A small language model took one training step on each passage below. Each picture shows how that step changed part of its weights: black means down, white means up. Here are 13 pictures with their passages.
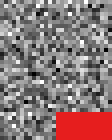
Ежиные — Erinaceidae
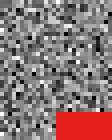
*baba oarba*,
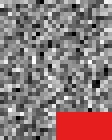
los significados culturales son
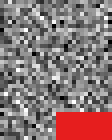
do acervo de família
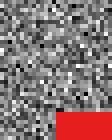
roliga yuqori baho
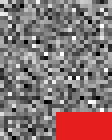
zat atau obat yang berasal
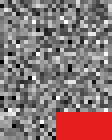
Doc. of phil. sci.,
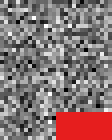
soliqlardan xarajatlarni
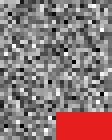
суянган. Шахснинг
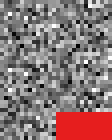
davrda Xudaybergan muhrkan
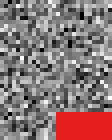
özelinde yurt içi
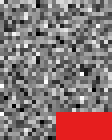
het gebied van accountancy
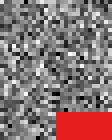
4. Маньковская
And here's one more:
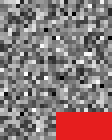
личных проектов,
